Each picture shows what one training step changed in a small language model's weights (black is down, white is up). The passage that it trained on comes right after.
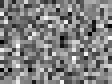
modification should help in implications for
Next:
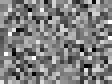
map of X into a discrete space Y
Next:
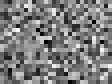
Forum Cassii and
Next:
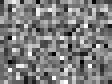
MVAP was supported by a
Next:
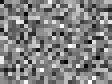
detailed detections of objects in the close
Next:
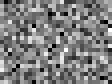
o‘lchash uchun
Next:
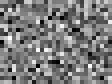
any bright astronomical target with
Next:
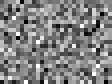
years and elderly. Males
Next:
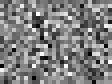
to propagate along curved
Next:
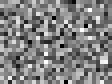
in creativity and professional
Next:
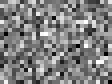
in the structures. The top view
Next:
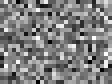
my mouth, but when I had
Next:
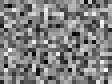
(The correctional terms above (the
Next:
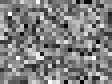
менее расходы также
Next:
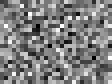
the number of grid points in one
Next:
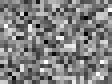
and manage the systemic manifestations
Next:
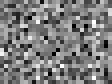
har bir xonada is
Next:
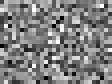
associated increased intracranial pressure
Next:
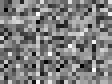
spots. Step3:
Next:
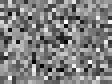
maintenance or resolving technology
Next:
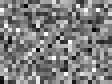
if they are isolated roots.
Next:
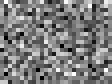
upper and lower bounds on
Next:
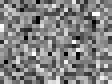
at Yale University: An evaluation of
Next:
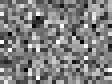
to the level of the initial control
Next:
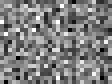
tárták fel,
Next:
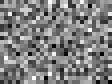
- Rukajat,
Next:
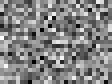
Científico: Dr.
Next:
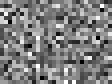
abundance is multiplied by a factor
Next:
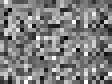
APPG ecosystem.
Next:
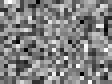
disordered medium correlated to distance
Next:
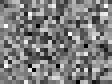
the issue of noise is seen in the
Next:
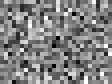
certification; religious
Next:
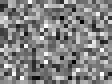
stitches are marked in multiple
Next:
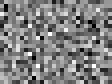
surgical outcomes and higher rates of
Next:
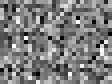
Rehabilitation through Informing
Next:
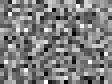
universal, geometry-dependent
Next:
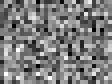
a metallic phase at low
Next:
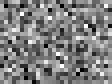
Notably, the chromium
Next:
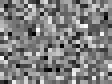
It is soluble in water
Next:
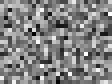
(Pine M. D. et
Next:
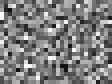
equality, human rights principles,
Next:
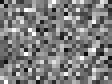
model, the higher-order
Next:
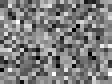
preparations. The amount found from
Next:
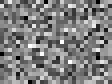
measured velocities have large uncertainties.
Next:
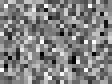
radiation also contributes to the
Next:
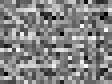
con y sobre los animales,
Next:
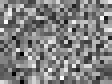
следовательно, с
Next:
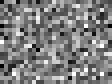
LGAs, respondents in
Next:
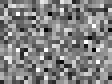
and Speed sensors Experiments
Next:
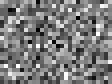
robot hardware optimized for
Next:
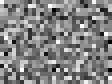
sifatida "Nok" deb
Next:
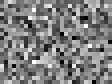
frequency is observed over the course of
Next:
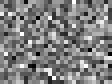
the last years, a particularly well
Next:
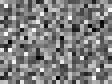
bikarbonat telah
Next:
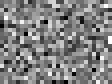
movements remains stable. Figure 2.
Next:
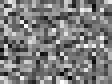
search efficiency on a given network, we
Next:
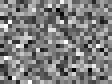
tushunish, ularni
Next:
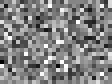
over multiple noise realizations.}
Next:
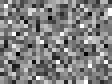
(onasiga) qaram
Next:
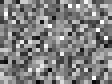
are the vehicles in the
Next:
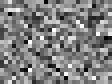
on the $Z_1$ mass
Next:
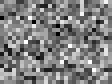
because they are wary. Simply
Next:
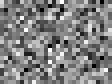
one--particle irreducible
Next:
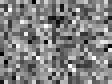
Сухомлинский и
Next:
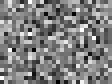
and stock exchanges.
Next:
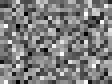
for the same reason this research is based
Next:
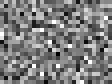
groups of objects then essentially
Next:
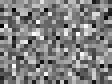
co-author's account as a lens
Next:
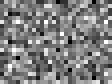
(5) have made an estimate of
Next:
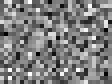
If the initial data set is large and
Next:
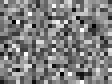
scholar, kemudian
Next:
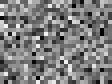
well as reduce time and manpower
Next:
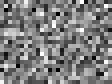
Demand Analysis from the
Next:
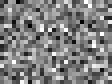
functions are forced into thermal distributions at
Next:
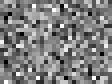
peaks based on the known
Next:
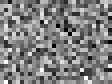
section. It's meant for
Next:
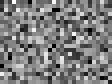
o‘zaro hurmat,
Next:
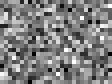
(%) Obtained Marks
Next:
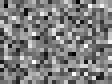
course, so that the mean velocity we
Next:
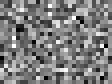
best described as having a linear field dependence
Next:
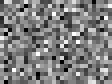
similar evolution has been seen for several other
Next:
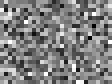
the primary challenge of CE
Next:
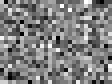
\atop 1\right),
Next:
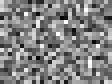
suas respectivas produções
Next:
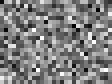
frequencies between 0.1~kHz
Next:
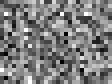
An analogue procedure can be used to
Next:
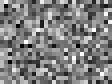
das pesquisas referentes aos
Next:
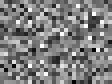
to decreased fatality. In this
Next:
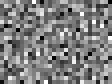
drogas foram pontos
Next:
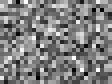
Warren) формується
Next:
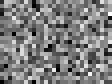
breast cancer. - 19 1.
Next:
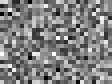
in Social Sciences** IIASS
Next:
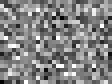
el estrés de los
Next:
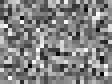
most common initial presentations.
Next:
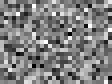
air masses: The moist,
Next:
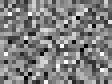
impacting their ability to thrive
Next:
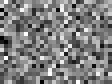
decorrente do dano
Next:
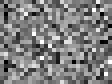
only scanned once and
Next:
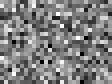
as well as making a differential
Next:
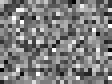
a las personas que no están
